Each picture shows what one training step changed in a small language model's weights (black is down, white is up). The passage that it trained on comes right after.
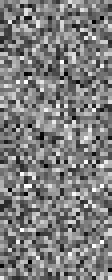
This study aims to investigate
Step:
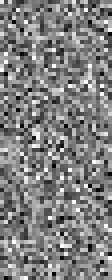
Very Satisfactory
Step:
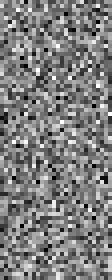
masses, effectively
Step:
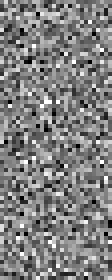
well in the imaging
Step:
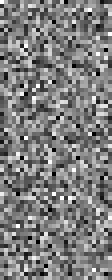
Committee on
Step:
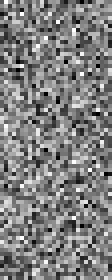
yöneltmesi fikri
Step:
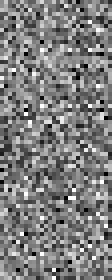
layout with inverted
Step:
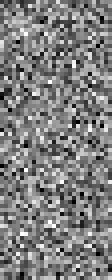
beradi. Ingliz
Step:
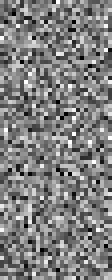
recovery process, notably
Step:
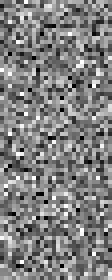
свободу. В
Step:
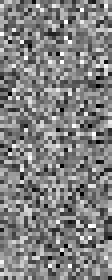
основной идеей
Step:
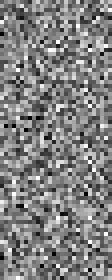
(в іншій
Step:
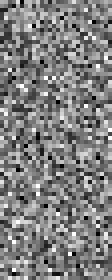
it is typically 3 –
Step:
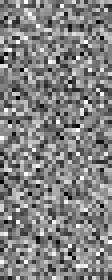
рамок національного
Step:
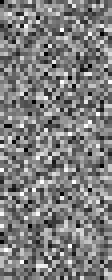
Wabi Library,
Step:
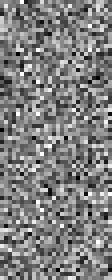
The events shown are: -
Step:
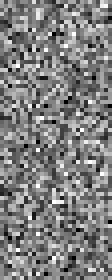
com base na escala
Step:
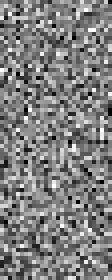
scan with a collision
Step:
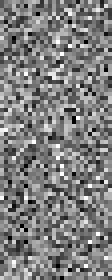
in AAK.
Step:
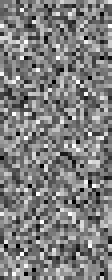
Business and Management*,
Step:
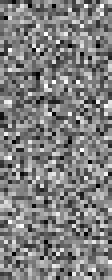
bersifat statis dan
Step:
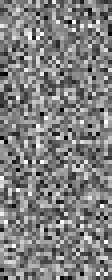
much relevance in this regard
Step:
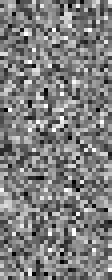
interpretativo. Os
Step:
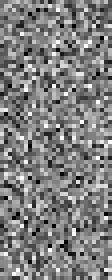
over rigidity. The
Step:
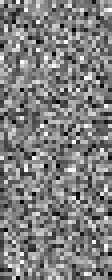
events initiated when an
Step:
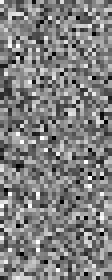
it is registered as
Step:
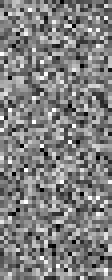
berdi. Bu unga
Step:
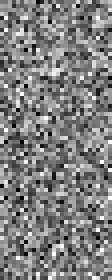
of the total, while 50
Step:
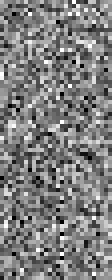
as Primary Ligands and
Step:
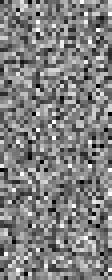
is based on ensemble
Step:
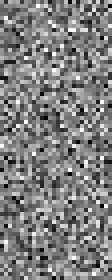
contain hundreds of
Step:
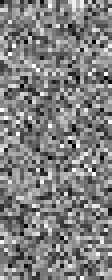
на цитолиз
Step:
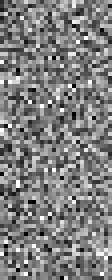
patient for ICU
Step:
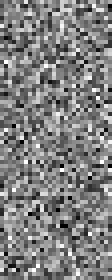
development of NDI solutions is
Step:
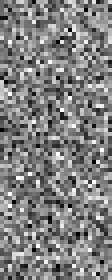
и безжалостном
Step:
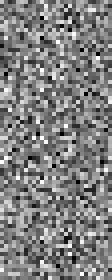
direitos coletivos, com
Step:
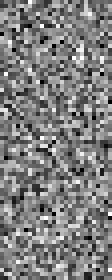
dos-tupa :
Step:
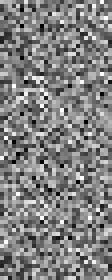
implemented (Longest &
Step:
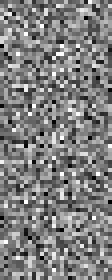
perspectiva, é preciso
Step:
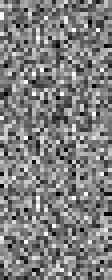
fractional derivatives and
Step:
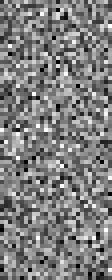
education about the preventive
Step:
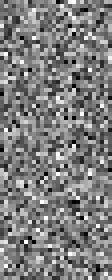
этиши орқали
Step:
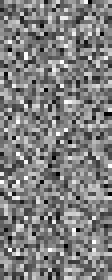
largo plazo.
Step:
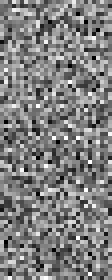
carried out to verify
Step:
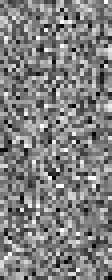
expository strategy. The
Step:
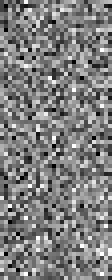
percent of the population based on
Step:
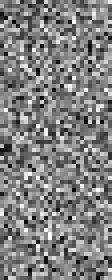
aulas capazes
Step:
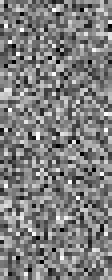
i električne
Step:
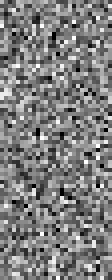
qual, em interação com
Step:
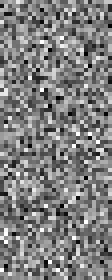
de outubro de
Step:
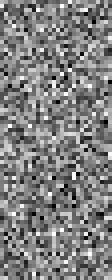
mitigating risk. This
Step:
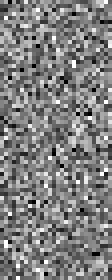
replications. Highly
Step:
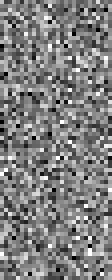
project ontbreken en de
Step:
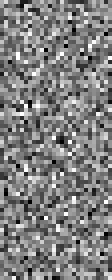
consideró validado un
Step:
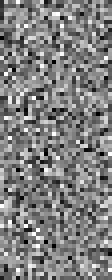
and culture is determined by the
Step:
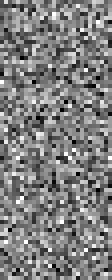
and gave good growth responses
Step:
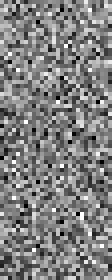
data? Content analysis of
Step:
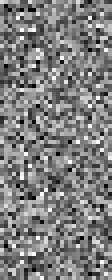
(KIDMED equal
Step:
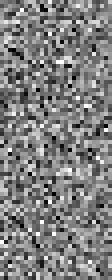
1 from micromlgen
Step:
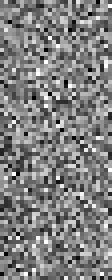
the verbs in the first
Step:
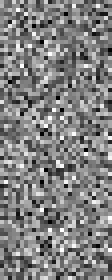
agricultural areas, which have
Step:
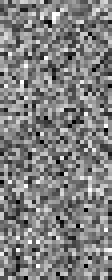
of physiological and
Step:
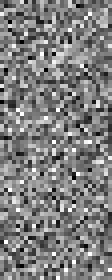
*Proc. Int.
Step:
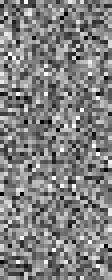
язык является средством
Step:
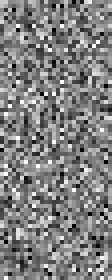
INLEDNING 7
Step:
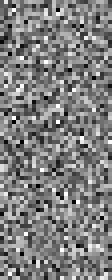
the image and represented in a
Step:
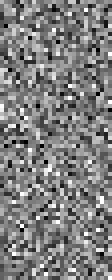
naturais, o que
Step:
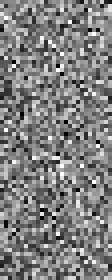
the subalgebra
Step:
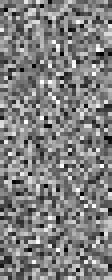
later in this section. Figure
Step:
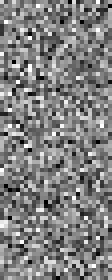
dapat langsung
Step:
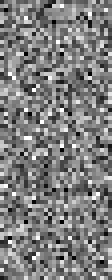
- Manuel Ernesto
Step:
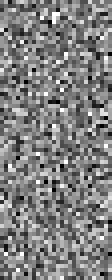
of social structures and institutions in
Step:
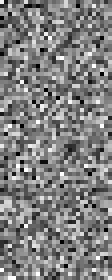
hal etish bugungi
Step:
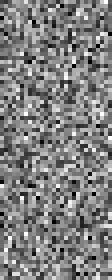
emerging workplace
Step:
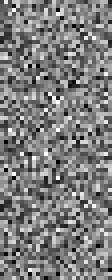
the controller gain is
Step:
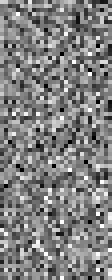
series of tensile
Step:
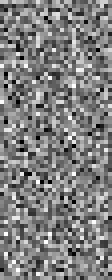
from experiments involving conditions of
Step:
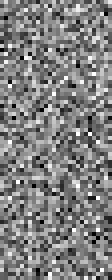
ist hierbei,
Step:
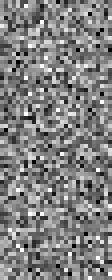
ham ifodalanadi.
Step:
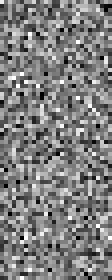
To'pni olib
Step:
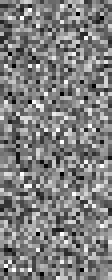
The study widely investigates
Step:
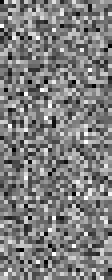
el Amazonas](#)
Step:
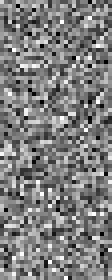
aprimoramento de sua
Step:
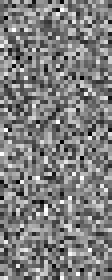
cause the land to produce more
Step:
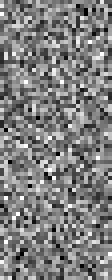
and planetary ball
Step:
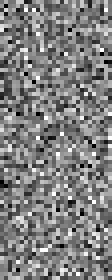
responses are in detail,
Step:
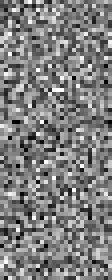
na necessidade de adaptar
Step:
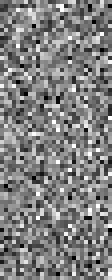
kinds of classroom
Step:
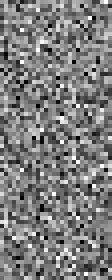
frequently stifles
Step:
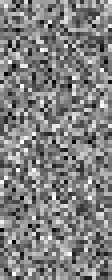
were discarded. For
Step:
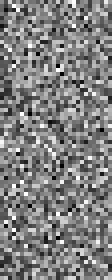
the haemolymph
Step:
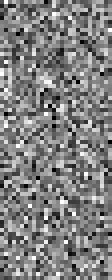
and rotor length, as
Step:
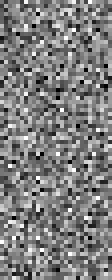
safety), prevention
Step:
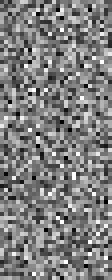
reputación social. A
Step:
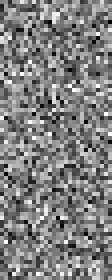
of ontological integration as an
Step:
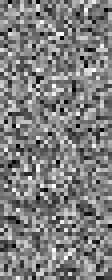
têm não querem
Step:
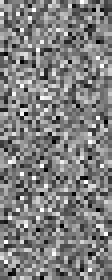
slowly in hot
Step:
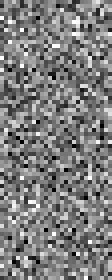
and Aegean
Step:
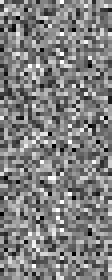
comprehensive comparison with other classification
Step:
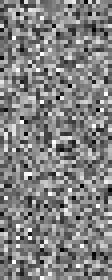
respect to nuclear power product
